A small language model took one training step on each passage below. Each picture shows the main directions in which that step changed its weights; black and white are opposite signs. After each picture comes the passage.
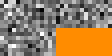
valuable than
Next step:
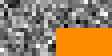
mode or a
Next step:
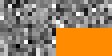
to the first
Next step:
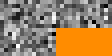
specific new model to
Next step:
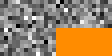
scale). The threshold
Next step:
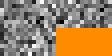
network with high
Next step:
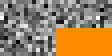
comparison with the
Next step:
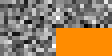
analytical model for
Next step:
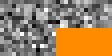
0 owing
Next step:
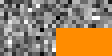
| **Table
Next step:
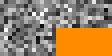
scaling dimensions. For
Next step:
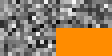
alone are not
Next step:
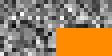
transitions cover the
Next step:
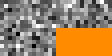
best linear fit is
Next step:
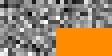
mean. Here,
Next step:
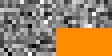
some basic
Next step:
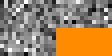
and the leading order
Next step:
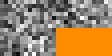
as the output of
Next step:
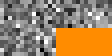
photon propagation effects
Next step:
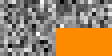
order to explore
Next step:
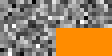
method allows us to
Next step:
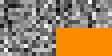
charge asymmetry in
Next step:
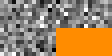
final stages of
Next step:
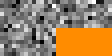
signal power is
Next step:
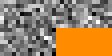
the normalization),
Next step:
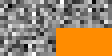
direction. When
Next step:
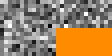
goes as
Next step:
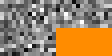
this region grows
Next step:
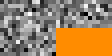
structure function is
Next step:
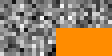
can provide a solid
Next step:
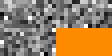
consistent with this
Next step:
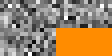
gravity accesses
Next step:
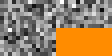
a more ad
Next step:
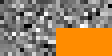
keV) can
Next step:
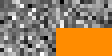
with the hot
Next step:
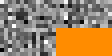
Higgs boson
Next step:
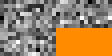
the nature of the
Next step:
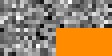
N}$ for the
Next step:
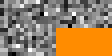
that % is
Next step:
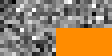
where dynamic effects
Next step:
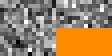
different restitution
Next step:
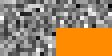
the above scaling,
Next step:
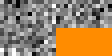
to version control
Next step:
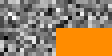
apps with multiple
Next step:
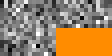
and $\lambda$
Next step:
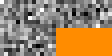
$f$ is
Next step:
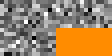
i \notin
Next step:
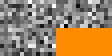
will lead to operators
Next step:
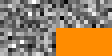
be positive, but
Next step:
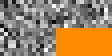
proven capable
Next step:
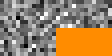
it is observed that
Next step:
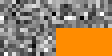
in Fig.
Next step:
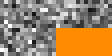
measurement basis as well
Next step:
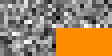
analytical model or
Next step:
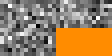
one character for each
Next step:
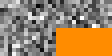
small increases of B
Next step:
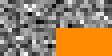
Au top
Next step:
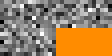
by studying the
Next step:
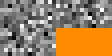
very similar proper
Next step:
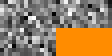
we ported
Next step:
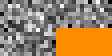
distribution map solution this
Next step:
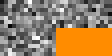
Thus the problem of
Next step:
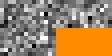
spreading for
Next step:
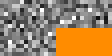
In general, there
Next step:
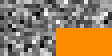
or a small or
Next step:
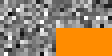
gives the 28
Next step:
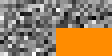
the data (up
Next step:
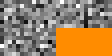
indicating that the
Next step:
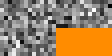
even though the
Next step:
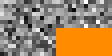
which does not contain
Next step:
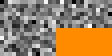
10 K. This
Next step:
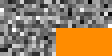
came with the
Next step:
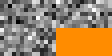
is precisely
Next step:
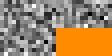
a 1 kG
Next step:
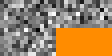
increases and becomes
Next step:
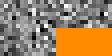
acceleration is expected
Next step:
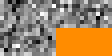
collected to
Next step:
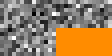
increasing with the size
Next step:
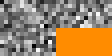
shows the time distribution
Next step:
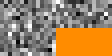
DOF on
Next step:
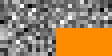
with the same
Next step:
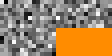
at $x =
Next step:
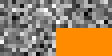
with boundaries:
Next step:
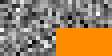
generalization capabilities
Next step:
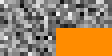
indicates that the
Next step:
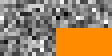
the velocity of the
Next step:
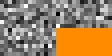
reported Fermi surface and
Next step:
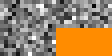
data, which are
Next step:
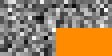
universe with
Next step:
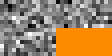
the extrema of
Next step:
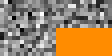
not produced by
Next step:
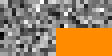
was done by
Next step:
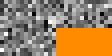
meson mass
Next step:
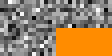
puts on
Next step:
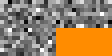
We propose a
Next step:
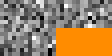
lines are fits
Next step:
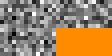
term does not
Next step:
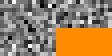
charges on
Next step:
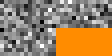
under convex
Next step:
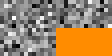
direct link with
